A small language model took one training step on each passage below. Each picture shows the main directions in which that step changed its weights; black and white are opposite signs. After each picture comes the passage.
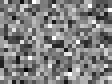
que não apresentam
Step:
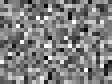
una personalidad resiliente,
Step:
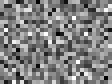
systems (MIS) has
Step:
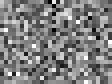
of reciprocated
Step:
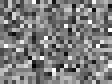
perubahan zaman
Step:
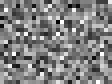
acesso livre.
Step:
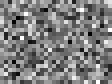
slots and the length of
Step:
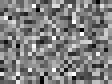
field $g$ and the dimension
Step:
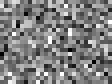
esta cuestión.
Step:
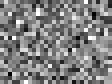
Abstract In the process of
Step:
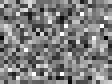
cr}$) and the short
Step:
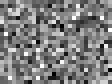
of Square Mapped
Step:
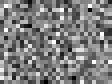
of underlying structural problems and
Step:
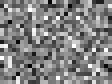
yilda amaldagi
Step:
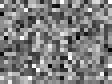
metabolites, higher yield
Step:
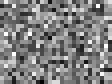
as significant as the 2008 global
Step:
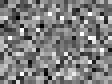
spin gap) is found to
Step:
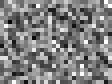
anger, fear,
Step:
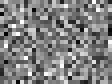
of age from acute upper
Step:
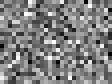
total event rate and increase as
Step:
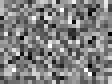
kimyo fanini
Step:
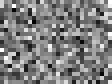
companies, such as
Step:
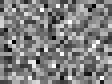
Slifker, R.
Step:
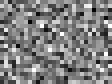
time by $ds=\kappa
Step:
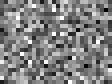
in Au, Si in
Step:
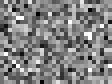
The density is also very different from
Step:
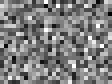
показал, что
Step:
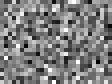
Ao final, na fase
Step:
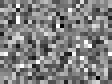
band gaps become even
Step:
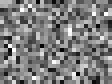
10 molecules was
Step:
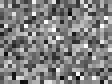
the Mn barriers is
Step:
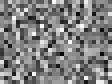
the possible errors into four
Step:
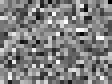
\Delta p \\ \Delta q
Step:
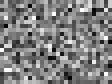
continuum effective theory, the
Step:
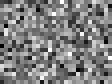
media texts,
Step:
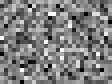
potential barriers and $k
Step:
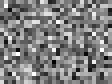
excluded from study.
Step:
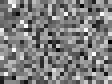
to encoding quantum information in
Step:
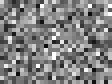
TS holders submit
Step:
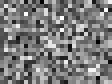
and associated land - Port areas
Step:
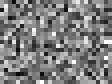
mil habitantes em
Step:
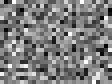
a general sense, where C
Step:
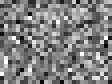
well as a quadratic
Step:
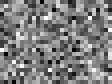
a suitable visualization
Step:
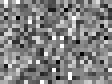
self report around symptoms and
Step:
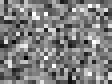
identify those with intense
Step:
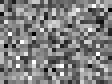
how governance structures
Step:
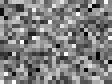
о доступе к
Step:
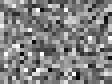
Shunday qilib,
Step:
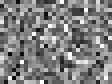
claro que hay
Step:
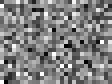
we quote the following:
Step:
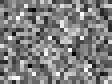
\cos u ] \nonumber
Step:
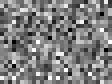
applied errors) in the data
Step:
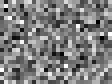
e a eclética,
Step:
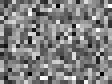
Liu, S.
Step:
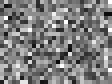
of molecular gas and may
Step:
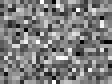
и белезите по
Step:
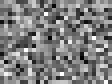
most comprehensive information possible
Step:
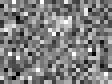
fit. Top: Real
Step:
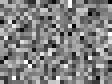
and previous BPS studies have
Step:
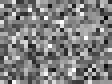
\BibitemOpen \bibfield
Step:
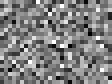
of G . then the strong
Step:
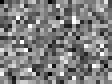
individual a lo grupal o
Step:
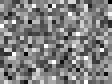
Despite many years of
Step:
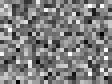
layer on the surface. This is
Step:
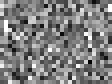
type, cytological and
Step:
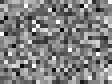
and the n th receiver
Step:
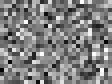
in the second stage to obtain
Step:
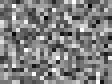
that schedules events
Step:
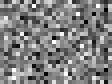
recorridos de
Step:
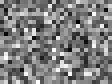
distributed in a manner
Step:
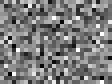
the manuscript and
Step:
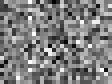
value earned on each
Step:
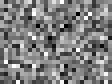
que se deben tener en
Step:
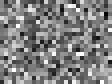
the dideoxy chain
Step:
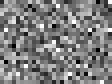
and ISD strengths is
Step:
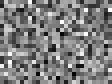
leg., 1 ♂ and
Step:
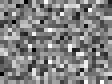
the algorithm quickly converges
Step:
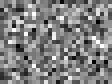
а с другой
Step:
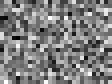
Bazin, M.
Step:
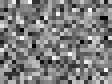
human rights law would
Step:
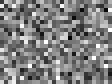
based on individual instruction and can
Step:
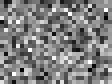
entanto, a teoria
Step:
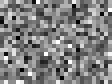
does not have a significant impact on
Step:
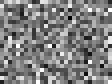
Go é um movimento global
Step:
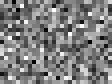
detected. Regarding
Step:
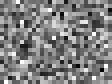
mais feminina.
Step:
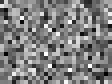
innovatsion texnika
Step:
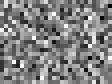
: *catalanes
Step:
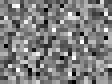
Phys. Lett. B
